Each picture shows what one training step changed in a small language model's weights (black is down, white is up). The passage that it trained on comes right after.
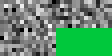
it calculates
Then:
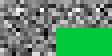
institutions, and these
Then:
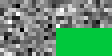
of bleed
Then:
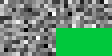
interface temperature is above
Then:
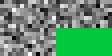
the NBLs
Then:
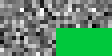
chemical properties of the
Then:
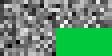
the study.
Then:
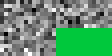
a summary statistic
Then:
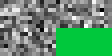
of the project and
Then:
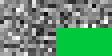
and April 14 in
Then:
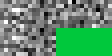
and design specifications
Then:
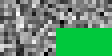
has revealed that as
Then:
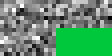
working principle of the
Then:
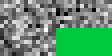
phase image of any
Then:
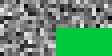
image. And the
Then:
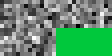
the standards of the
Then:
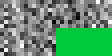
separately became independent
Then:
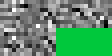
themes as
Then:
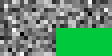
coefficient estimates but
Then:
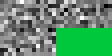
be generic enough
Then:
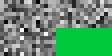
with spinel
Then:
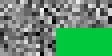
workers in the
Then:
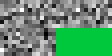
contexts where these
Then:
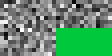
percolate into
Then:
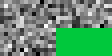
has suggested the following
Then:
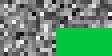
widely used method to
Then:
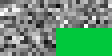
of losses. As
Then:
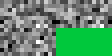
President or
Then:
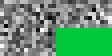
board being held
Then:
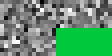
fast development of engineering
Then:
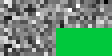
Estimation of
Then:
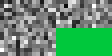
an explicit values
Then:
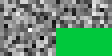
meat, and
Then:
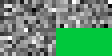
a radar plot
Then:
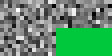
others, are required
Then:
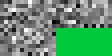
or improper use
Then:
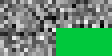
then opens into
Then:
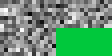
of Intestinal
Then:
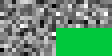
Work sector for male
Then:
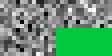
management and use in
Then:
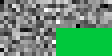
had less than 1
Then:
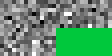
but by very
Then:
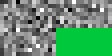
were in agreement with
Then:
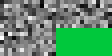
the quality attributes
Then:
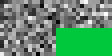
the perceptual
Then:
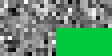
PVC collar
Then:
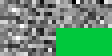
and procedures among patients
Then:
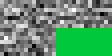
and duration of
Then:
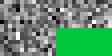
*Knowledge management
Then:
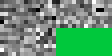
certain urban and
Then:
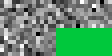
The results are presented
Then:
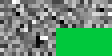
mm and unknown
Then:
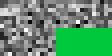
of their previous
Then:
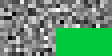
if related to
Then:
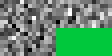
, such that
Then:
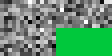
sp.* have good
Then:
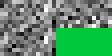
taught attended
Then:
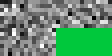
70% of the
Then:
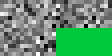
wind locations. It
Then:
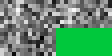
foundation upon which the
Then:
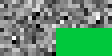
whereas ‘Vision
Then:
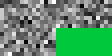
which are usually caused
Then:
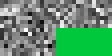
of the Indian stock
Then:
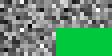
LS. In
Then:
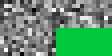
a full set of
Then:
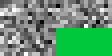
of freedom. For
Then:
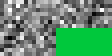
ERDF and
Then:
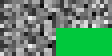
the effect of
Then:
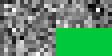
a wastewater is
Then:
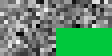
systematic review process;
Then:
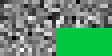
the need for women
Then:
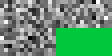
like to draw the
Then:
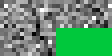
studied groups.
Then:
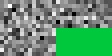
Physiological and Performance
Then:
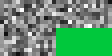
thermalized cloud
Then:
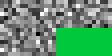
sensitive matter would be
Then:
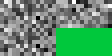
Abstract Introduction:
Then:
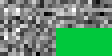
and dissemination of results
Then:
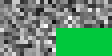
declares no
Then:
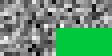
implications of high sum
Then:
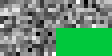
of the period of
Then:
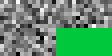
conceptual worlds
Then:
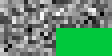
conductivity of the solution
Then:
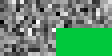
- Aesthetic
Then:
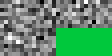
safer public
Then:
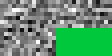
and values of a
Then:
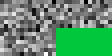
consolidated at
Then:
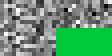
to evaluate the impact
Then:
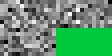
800V platform
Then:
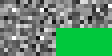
in decision-making
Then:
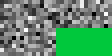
the complexity of the
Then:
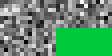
of the full
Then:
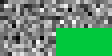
market, the ability
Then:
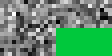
COVID-19 has
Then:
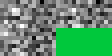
and policy analysis can
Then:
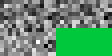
the random effects term
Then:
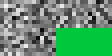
research aimed to
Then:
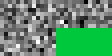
Under this definition,
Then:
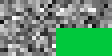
next stages of the
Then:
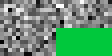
to 1 μm .
